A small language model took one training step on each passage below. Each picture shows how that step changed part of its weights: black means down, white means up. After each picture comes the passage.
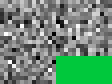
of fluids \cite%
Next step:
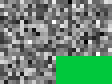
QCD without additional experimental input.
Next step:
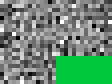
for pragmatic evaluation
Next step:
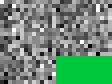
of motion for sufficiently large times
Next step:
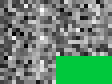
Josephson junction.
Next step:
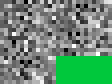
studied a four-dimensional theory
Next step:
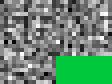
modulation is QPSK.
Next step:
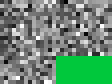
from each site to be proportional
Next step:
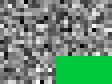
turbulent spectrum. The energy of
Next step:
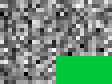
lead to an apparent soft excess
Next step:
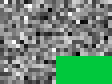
access the same content; and
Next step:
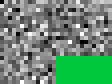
to identify which operating and
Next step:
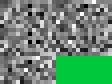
interpretation focuses on the
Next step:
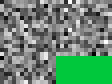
into which it expands.
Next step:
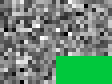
energy is zero for any surface
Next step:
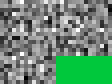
to the modification of the
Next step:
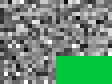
observed and rest-frame
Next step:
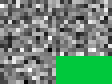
a non-equilibrium dynamical system
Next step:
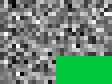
bands (solid line) versus
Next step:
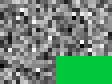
an array of disks occupying
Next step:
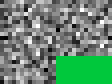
$V$ is applied across
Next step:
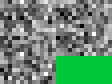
to an ideal Bloch
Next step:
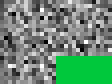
this measure of the anisotropy
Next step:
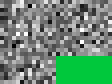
lines in the left panels correspond
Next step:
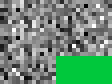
of Dirac points in the
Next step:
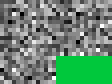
upper limit, since the actual
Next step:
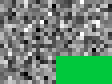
certain spatial grid cell contribute more
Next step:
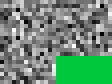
of the wavelength--dependence of
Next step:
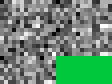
is essentially what happens when
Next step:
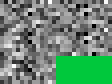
review paper we shall focus on
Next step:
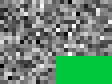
are optimized for the maximum interaction
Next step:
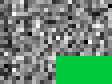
the SM is embedded into a
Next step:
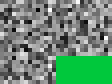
a single parameter, the
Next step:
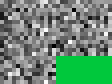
used for the description of nuclei
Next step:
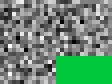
the reduced screening of the
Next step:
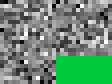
shifting and subsequent optical photon
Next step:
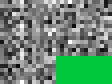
as to the calcula%
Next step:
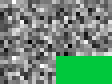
advantage of this parametrization from
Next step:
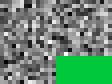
correlations in the XYZ
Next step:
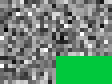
given by X-ray binaries
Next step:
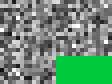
other cases as for the
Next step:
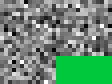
region. Indications for
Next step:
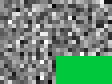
each point, bypassing
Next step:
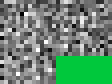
s$. %In other
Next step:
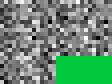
\kspn\ at
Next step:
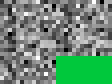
| Yes | Yes
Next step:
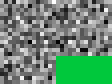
a wide exploration of the
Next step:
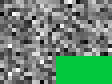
Thus, the proposed scheme can
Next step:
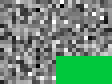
parity conserving matrix elements
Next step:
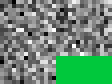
the double exponential decay function,
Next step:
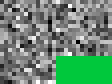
for applications ranging from quantum
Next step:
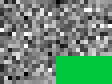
may be estimated for a
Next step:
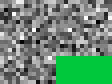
the Thomas-Fermi
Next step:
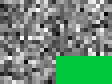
PageRank, being
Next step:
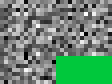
4.7 eV for
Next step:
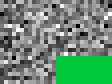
the previous column), mean squared
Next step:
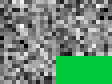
to disappear after summation
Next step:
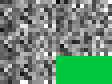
much easier to simulate
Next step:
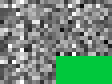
end-cap Time of
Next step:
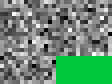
into a certain FO.
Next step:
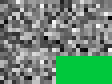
where the points show the ratio
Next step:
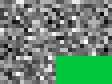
$a$ changes only very
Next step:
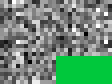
magnitude in the B-band
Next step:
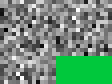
Department of Electrical and
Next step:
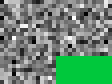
CFT living on a circle
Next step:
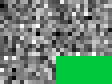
compared with ZAHB
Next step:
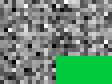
Another way to treat this
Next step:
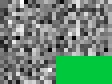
in the steady state.
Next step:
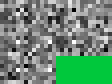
of our new BLS measurements
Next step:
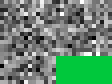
are averaged over all initial
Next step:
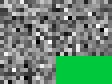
interface. These interfaces are
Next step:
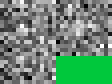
to reach the desired shape in
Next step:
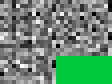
real life systems are not always
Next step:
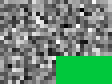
exception are directed to the
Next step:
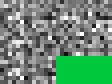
ability of the network to
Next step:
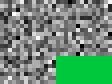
by the incident carbon ions
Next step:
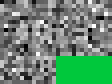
shows the magnetic vector direction with
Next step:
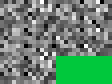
chameleon models we
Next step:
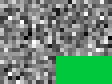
experiment of $\SI{5
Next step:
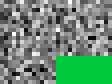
of the particle in this case
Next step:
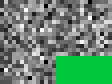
we obtain that the output voltage
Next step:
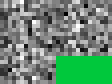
wave meter and the value
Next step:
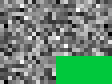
\rangle. \quad
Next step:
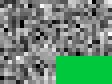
initial pure product states,
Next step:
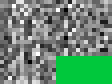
is a $-$ sign in the
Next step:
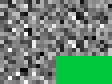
field induced by the discrete
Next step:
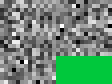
equation for the one dimensional system
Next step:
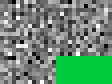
least turbulent models predict a second
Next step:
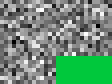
represent bounding boxes and
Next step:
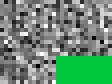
linear order terms, so the
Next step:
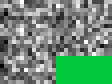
near optical peak. In
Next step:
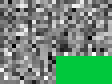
improvements to enhance detection at
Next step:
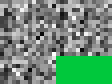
pressure generating on the surface of
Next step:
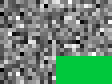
shown that the correlation functions of
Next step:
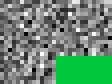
the Heisenberg model suggest that the
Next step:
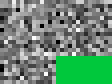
of their original message could be
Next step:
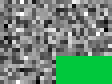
the $l$-th smooth
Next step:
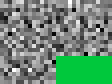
of the universe provided by
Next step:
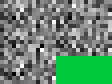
preserve the morphology of
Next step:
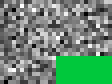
Physics, Yale University,
